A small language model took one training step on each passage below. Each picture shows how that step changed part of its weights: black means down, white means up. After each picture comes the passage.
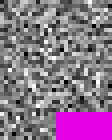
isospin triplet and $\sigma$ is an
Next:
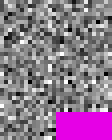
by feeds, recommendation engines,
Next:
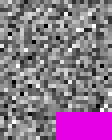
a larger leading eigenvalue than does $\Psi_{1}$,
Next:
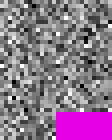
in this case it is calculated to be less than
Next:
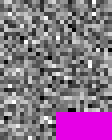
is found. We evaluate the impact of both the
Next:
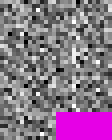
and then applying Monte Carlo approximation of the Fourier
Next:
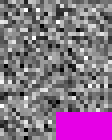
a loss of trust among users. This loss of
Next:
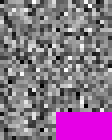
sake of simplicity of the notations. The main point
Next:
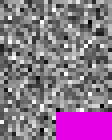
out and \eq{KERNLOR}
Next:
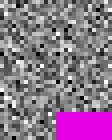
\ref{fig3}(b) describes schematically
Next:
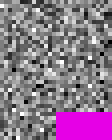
data transmission from header to rest of the nodes
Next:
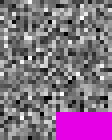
Proceedings of the ACM Web Conference}}.
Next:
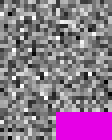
countably many antichains. Then we have
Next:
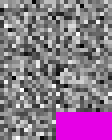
a certain fiber product (pullback) of
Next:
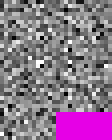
from Eq.~(\ref{gened2}) that
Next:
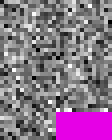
equation of (1.12). **Theorem
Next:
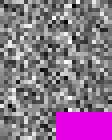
the right hand side of (1.1).
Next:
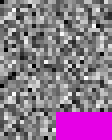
set of generators consists of the Lie derivatives of $d
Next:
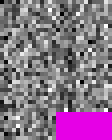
$u_i$ monomials, for some
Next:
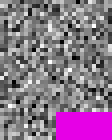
can choose the correct branch, that which continues to
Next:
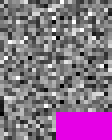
Figure 1. HSQ pillars of different
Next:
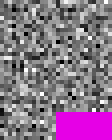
classes. The ideal defining the quotient ring above is just
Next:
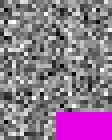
de corps r\'esiduel~$k$.
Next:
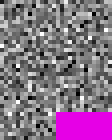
wall. This result is applied to the manganese
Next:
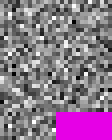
the pseudorandomness properties of $\partial
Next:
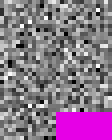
\begin{solution} The divisor is $3$,
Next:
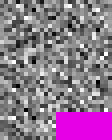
spherical elliptical distribution, its density function is $$
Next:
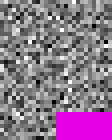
$\cccc{\ccc6}$. \begin{remark}
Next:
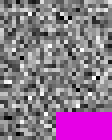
usual, let \[z=\begin{pmatrix} 0
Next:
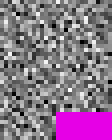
so the entire first part of this Theorem is proved.
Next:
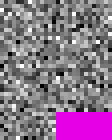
evaluate $\mathbf{D}_T$ and
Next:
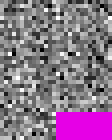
not been completed by mid--2003, and which
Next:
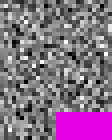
width at that stage. This constraint on the
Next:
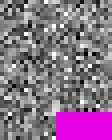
this structural transformation in the inner accretion flow. This remains
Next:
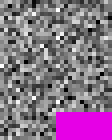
evaluated approximately based on spatial and temporal averaging. For
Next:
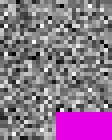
fit we assumed the same mass cutoffs as
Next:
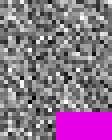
is the number of the connected components of the zero set
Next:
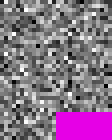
nuclear modification factor $R_{\rm pPb}$,
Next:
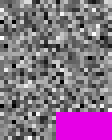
differential agreement} (SDA), and examined several
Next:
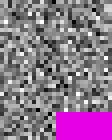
the IMC provided by Theorem~\ref{imc
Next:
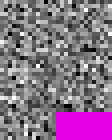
that were performed for the models z4.24A
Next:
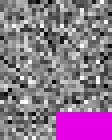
$\R^{4n+2}$ to an appropriate
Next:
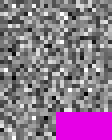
be assumed for our predicted phonon dispersions in
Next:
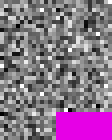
bounded from below, and any inverse branch of
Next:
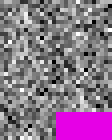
to the handles of $C$, and by
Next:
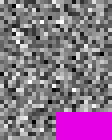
\smallskip \smallskip \caption{ The unitary bounds on
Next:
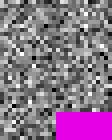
we construct the pruned schema $S'$
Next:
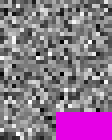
so at time zero. The resulting curves show a
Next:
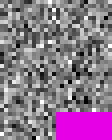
quadratic form is $$ \phi (D,D)=
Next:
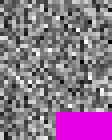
we briefly illustrate the general physicochemical processes
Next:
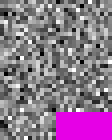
families of line bundles over a $1$-dimensional
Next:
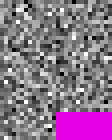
is called \emph{SQ-universal}
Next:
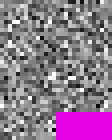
the momentum term to decay to zero, which becomes an
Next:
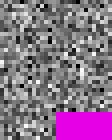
by a method similar to that used in Part 1.
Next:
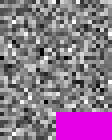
be viewed as curves ``holomorphic" with respect to
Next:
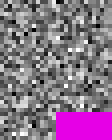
for imaging. The conventional mapping procedure involving several iterations of
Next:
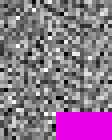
solution is the time dependent pair of velocity field $\vc
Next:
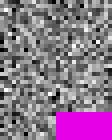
discrete symmetry can accommodate a fractional vortex
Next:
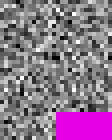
temperature region, $\beta_A$ decreases very
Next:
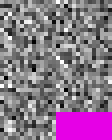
let the path protype encode the units in the
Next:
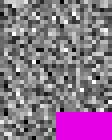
Lausanne}\affiliation{Institute for
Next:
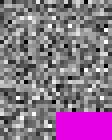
Heavy Ion Research, Planckstraße
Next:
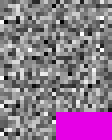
the drawing procedure while giving auditors a
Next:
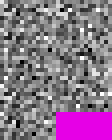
Japan ETF \\ ACWX &
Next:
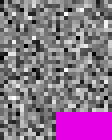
contrast to previous methods \cite{GAG86},
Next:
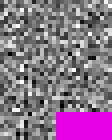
spectra are averaged over ten simulations and the error bars
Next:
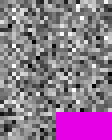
proposition the relation between minimal estimators of $f$
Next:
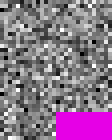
Fitting decompositions of $\hal$ relative
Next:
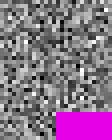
to be shift-variant. In good approximation and to
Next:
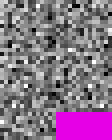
conductivities of anisotropic layered
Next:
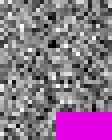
the composition of the envelope (Fe or
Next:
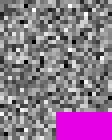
on $(0,1)$. Differentiating
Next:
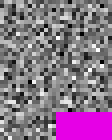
emerged at locations co-spatial with the stationary
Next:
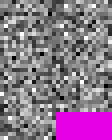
By taking a sufficiently fine mesh, non empty intersections
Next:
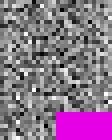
(UT)} & \colhead{Instrument}
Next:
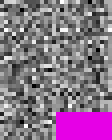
al. Adv. Energy Mater., 7,
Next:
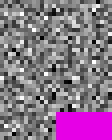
continuous time Markov process describing the diffusion of classical particles on
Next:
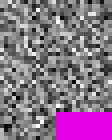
and (3) missing but commonly required
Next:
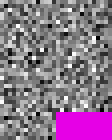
the right subtree of the root caret
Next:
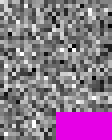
Fisher discriminant \xf\ for the
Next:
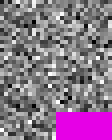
electronic structure of Ca-QFSBLG
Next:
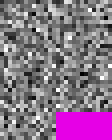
\geq t_0$. \end{definition}
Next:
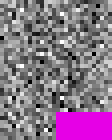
space curvature and the mass density in radiation are taken to
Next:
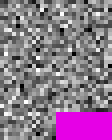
equation then reads \begin{equation} ({\bf
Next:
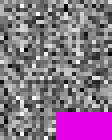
in \cite{eli1}. The
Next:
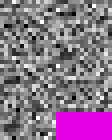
holds true, namely if $\Ent\left(
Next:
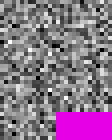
contrast to the un-monitored quantum dynamics for
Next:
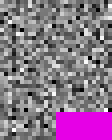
Our offline evaluations of the existing CNN model
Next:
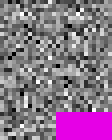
wide variety of topologies. %Generating the
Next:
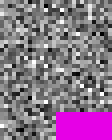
by NASA FUSE GI
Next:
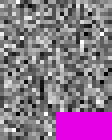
Now let $r \in E$ be given.
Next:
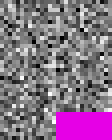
$\lambda_{ni}$. As shown in Fig.
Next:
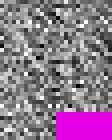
to manually type all the labels in the simple
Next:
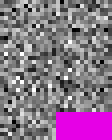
$s=1$. Now assume by induction that
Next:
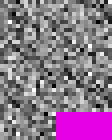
to as the subsynchronous
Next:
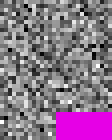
of 1e-6. We set both the
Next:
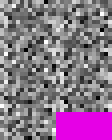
Universidad de Guanajuato,
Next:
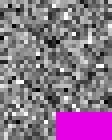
Yang [22] was the first to propose
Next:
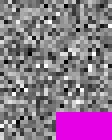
often given the choice of being paid in the form
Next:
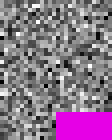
\Psi =0$ will behave more simply
